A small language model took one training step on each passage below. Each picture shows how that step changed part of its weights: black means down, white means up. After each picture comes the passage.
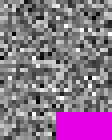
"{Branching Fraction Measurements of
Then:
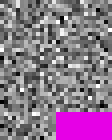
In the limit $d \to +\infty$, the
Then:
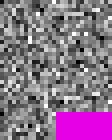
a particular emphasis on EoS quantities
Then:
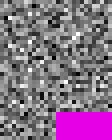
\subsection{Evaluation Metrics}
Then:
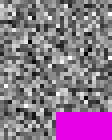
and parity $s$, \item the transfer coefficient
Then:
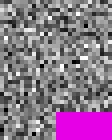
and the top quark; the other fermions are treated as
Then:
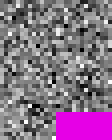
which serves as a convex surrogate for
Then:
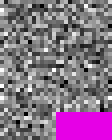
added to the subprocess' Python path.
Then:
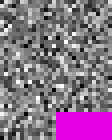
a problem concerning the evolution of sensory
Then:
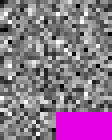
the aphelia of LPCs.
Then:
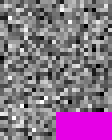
equation \ref{eq:wf}, which reads
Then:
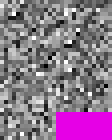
than ordinary nuclei and manifests in the form
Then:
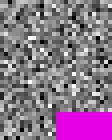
very low mass stars these two sets of models are up
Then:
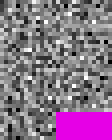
factors up into an isovector and an
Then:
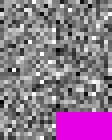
only genuine corrections to the LO dipole
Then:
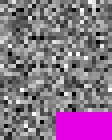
first space mission dedicated to measuring the chemical
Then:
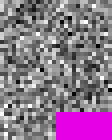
memory management, Tangram integrates the {\it
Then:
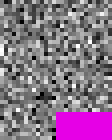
varying the depth of shower maximum for a fixed air
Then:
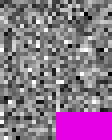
of the vibrational modes. Figure S4 shows the
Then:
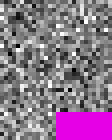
high signal-to-noise ratio, enabling
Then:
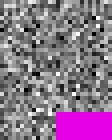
Lembessis, *Atoms in
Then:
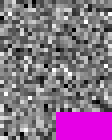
to do so properly we need some more properties.
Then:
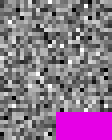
or amphiphilic molecule in the presence
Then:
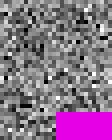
boundary conditions lead to what is known as the
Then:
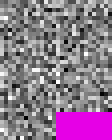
cited in this paper, show that the meaning of
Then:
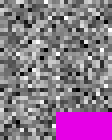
defined as: \begin{align} \kappa &=
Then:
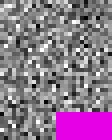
Simon M. and Cowling, Peter
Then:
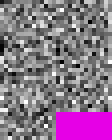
in the otherwise smooth variation of spatial expectation values.
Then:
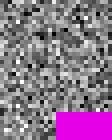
type of the work for each context (industrial
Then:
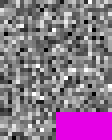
for momenta close to 1 GeV/c. This
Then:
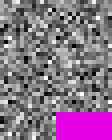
are introduced in areas like Classical Mechanics
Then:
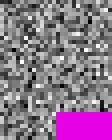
the generator $G$ has the form $G =
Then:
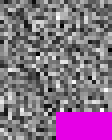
that IRMPD is reproducible, a strong
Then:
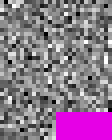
mechanical resonators in a honeycomb phononic
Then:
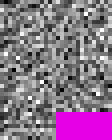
the ten dimensional $\N=1$ supersymmetric
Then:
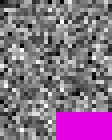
modulation amplitude. Also $\tilde{V}_o =
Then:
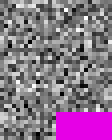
with protected attributes, as previously defined, must
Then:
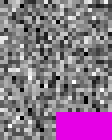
strips, respectively. Each strip's length is equal
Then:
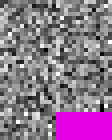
of the medium; and entanglement arising from the
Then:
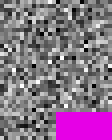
SOC_reproduced}. In the current
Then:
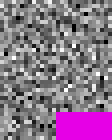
dipole coupling frequency is~$g$, and the
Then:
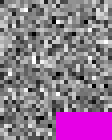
is a (BCS-like) function only of
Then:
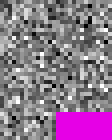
$J=U/10$ is shown in
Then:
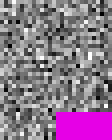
orbitals is more apparent in the values of the
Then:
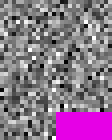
eq. (6), albeit the probability of
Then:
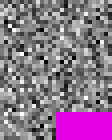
densities in A3 and A4 is consistent with
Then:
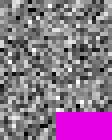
select a particular solution that satisfies the data from observations.
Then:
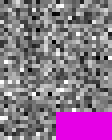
Performance Numerical Simulation, Beijing
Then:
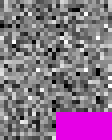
driven by two heat reservoirs generating a
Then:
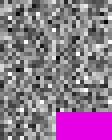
\sep topological analysis methods \sep generating model polymer
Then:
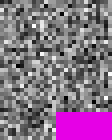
in Hilbert space norm may not be small differences for an
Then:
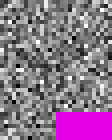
as a cobordism $\overline \Sigma
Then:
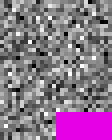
state $\ket{r}$ allow one to infer which
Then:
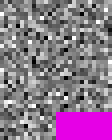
where PV is everywhere zero would be somewhat
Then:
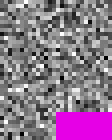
photon sphere, by definition the integral, which corresponds to
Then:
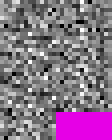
are already known to be important in the understanding of accretion
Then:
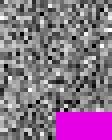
commercial providers do not disclose
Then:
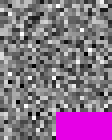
There are some computational investigations needed to verify that the
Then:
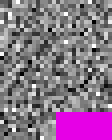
It should be noted that $g_n$ depends
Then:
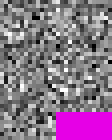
reduces the dependence on the non-renewable energy
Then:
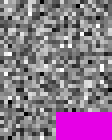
Ces résultats sont
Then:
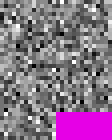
apply to future neutrino particle detectors as well as sampling
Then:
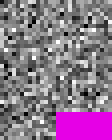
horizon $r_H$ for different values of
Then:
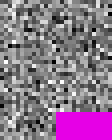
Intelligent Systems, Heisenbergstr.
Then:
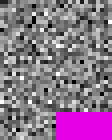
$e_{w3}'$ along the horizontal direction
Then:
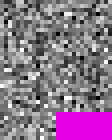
These difficulties lead the interpretations of
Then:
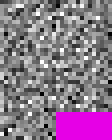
by the first block row \[ (\bm
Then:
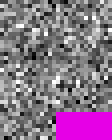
the labels of outlier clusters are highlighted
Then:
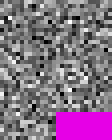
\frac{\Delta}{\pi \tau_m}
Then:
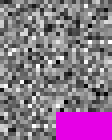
the set of buses connected to bus
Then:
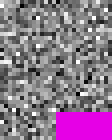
mechanisms, we define $S_H^r$
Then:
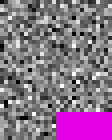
The origin of the exchange coupling at $U \to
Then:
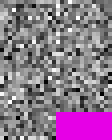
is fixed at the origin. The tangent vectors at
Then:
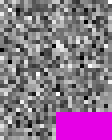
steps'' with $m_0$. Strictly
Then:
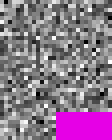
superconducting quantum interference device (SQUID)
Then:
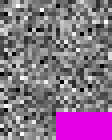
Note also that various properties of the motion of three
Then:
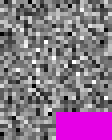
localized in comoving momentum with an average momentum
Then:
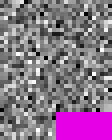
Health, University of California, San
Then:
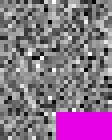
software defect prediction cost effectiveness in an industrial
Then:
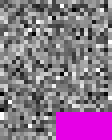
of 12 hours \citep{luo2020}.
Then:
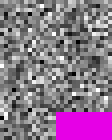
constructed using human data from a small set of conceptually
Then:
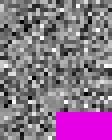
not have to consider $F_i$
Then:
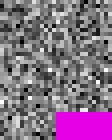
this will be an intellectual game. Let
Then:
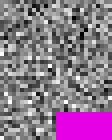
situation, our present aim is to show - ``the
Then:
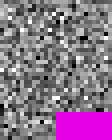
to considering only spin-independent scattering, which is expected
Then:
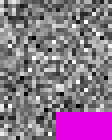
significance to leverage the huge quantity of
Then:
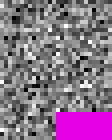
consequently, quantum-gate fidelity. It
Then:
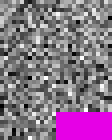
may produce states useful for metrology.
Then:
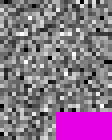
the procedure twice, once using only visual
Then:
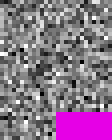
the average direction of CMF has higher uncertainty. The
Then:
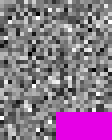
estimate $\Sigma_{\theta}$, we simulate $M$
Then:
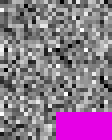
find the number of particles with the momentum from the chosen
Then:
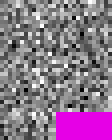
cinematic blueprints with character
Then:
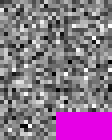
in order to identify a correlation between clusters of color
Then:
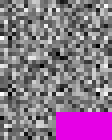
the total fit result, the (green) dashed curve
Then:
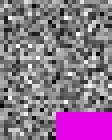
\subsubsection{Is the heat-flux
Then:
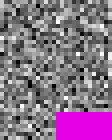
as gene regulation often does not occur
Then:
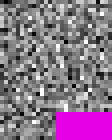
the cases $N=4,5$ were related
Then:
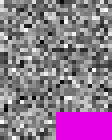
periodic behavior but the particle's rotation is very
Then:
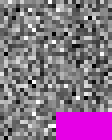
unmarked peaks are well-known background peaks identified
